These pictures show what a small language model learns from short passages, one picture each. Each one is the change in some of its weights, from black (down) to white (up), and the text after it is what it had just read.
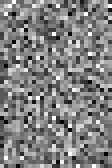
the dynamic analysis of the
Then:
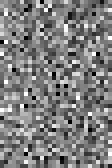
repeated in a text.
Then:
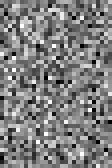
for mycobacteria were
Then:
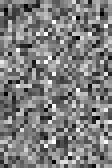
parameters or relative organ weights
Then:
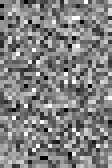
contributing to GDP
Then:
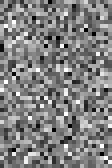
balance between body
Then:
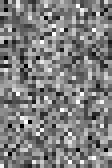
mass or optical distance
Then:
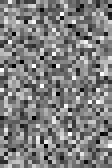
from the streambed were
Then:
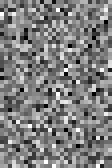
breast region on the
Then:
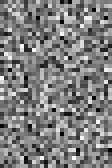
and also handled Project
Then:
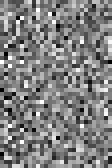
unshaded plants,
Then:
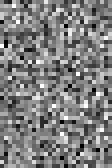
wards Plastic
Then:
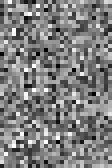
of ECGC in addition
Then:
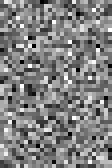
such a specimen grating
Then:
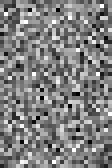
person. If the charity
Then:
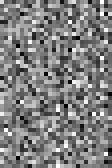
automation. The further work
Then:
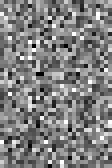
a distinct lack of
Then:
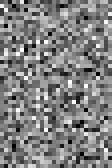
is a G+5 structure,
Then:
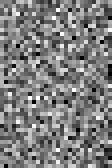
a theoretical 200 ha farm
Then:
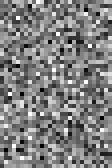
also Mohammed V
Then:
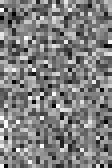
the though the chain
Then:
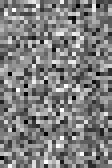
history and culture
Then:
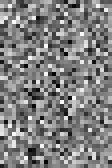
BCoBN and
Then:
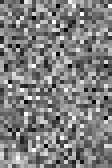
of Bangladesh
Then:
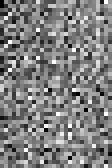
paper entitled,
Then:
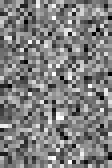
being wasted and farmers
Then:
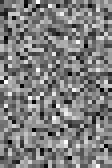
the disabled as an
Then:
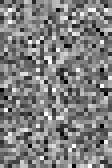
the experimental and numerical
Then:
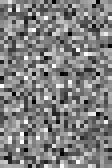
used in this study is a
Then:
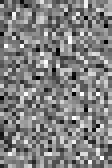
structural drivers of
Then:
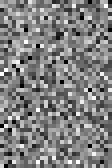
This shows that the communication strategy
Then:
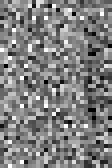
in India but in spite
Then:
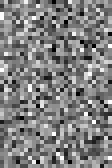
conference. Therefore, we
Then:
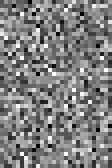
Refuge Scale
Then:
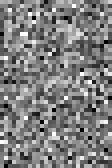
a discussion of the training
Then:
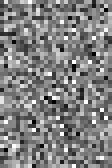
resin are possible. More
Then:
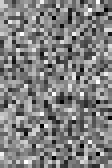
any x point. For a system
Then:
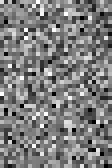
has significant socioeconomic
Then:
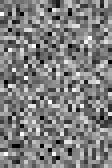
leg, just below
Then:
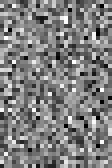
*Critical Visual
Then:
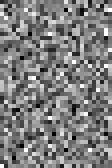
that there’s no time to
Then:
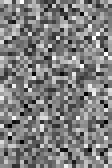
study aims to employ a
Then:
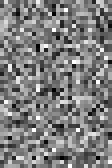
dissociates like a
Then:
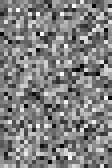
spatial structure is characterized
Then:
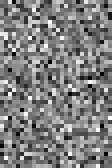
Hydrogeology of the
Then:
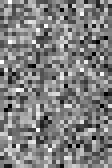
findings highlight the growing role
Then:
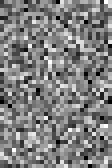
treat cough, cold and
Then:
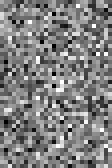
think selectively and
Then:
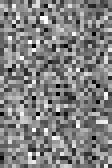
a surge in research into
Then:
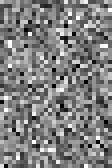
energy saving and the more
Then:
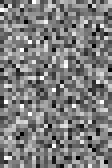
in agreement with previous
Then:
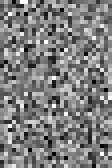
is evident, but
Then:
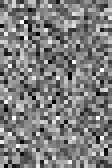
according to the ACE
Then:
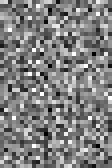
especially COPD
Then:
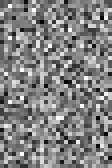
for creative solutions and knowledge
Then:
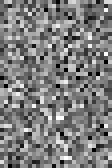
wave in different regions and
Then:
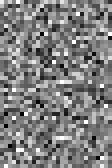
study Indicator Value
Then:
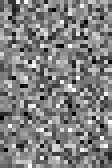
that Sharp users,
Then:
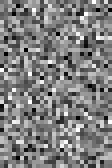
Smoking habit
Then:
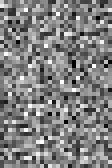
acoustic warning
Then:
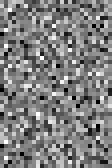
from the environment based on the
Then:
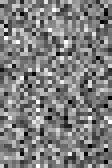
was the most promising method
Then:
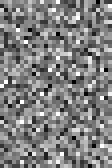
special mechatronic
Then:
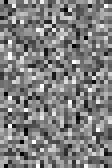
enhanced the algorithm's
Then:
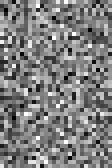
Hospital, the
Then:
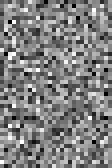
of nurse managers
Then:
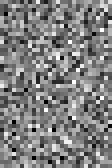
precipitation is an
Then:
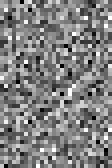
some relevance to the
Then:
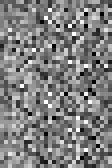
conservative societies like
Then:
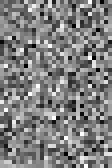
was able to bear
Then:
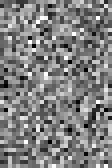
a writer how to use
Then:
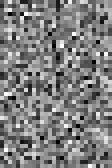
fact based on any of those three
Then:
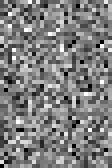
optimum temperature maintained for
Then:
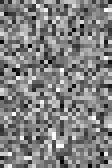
generate suggestions and
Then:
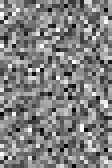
the biosynthesis
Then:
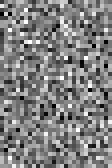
of the modifying
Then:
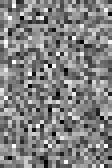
the COI-3P
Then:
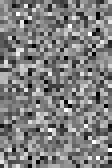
attention was given for further review
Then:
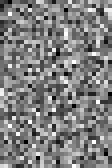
readers of *I
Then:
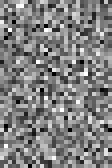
gas or CAES.
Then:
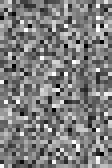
to do business even when the
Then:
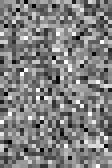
diversity of disciplines
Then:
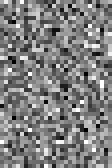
study participation is given, when
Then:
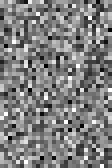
shown in Fig. 3.
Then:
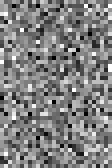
suppose that $E_L
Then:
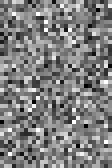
salt conc., Media
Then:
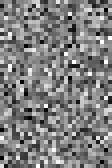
Hall effect or even the
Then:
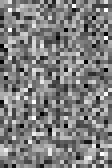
issues of interference between the
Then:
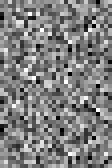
identities were further confirmed
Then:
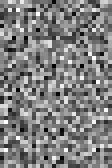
main design decisions are
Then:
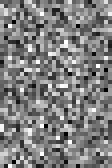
of adult populations.
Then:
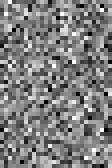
In their recent paper,
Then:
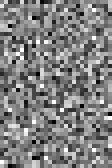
is observed from Fig. 4
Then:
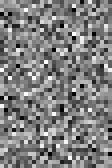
fluctuations in blood
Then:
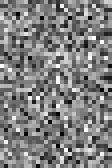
the present work, 20.6
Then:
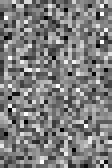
of abortion follows a
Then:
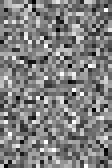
part in society are the
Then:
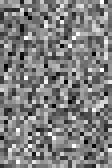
sports Esports
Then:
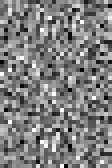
learning process. From the
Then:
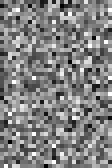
extending transit time
